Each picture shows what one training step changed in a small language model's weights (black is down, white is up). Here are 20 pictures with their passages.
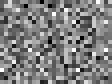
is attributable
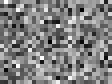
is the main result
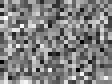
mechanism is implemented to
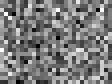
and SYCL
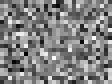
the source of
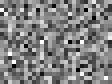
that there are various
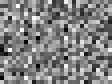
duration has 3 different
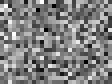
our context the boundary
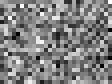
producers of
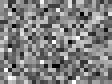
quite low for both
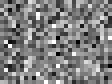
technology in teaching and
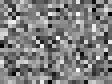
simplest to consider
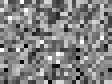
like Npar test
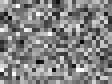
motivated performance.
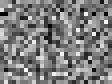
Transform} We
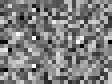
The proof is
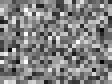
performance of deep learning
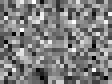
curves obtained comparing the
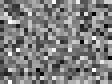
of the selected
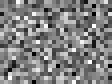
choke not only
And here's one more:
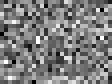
a b b a
